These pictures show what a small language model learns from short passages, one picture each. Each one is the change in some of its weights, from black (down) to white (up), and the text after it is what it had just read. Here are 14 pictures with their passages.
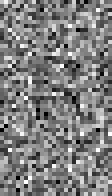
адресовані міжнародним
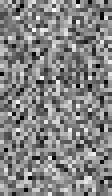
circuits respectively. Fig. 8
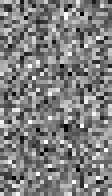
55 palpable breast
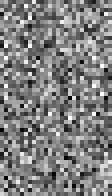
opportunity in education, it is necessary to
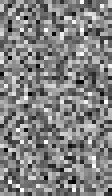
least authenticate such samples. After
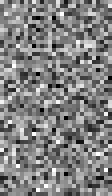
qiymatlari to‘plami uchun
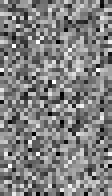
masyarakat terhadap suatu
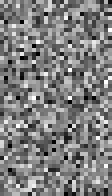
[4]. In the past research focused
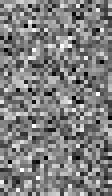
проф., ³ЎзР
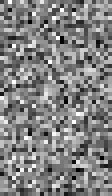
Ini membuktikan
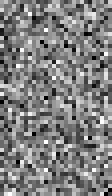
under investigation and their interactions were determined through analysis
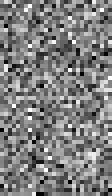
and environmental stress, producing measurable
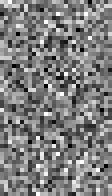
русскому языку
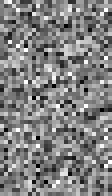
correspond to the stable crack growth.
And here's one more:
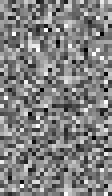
foydalanganligi, ular zaminida
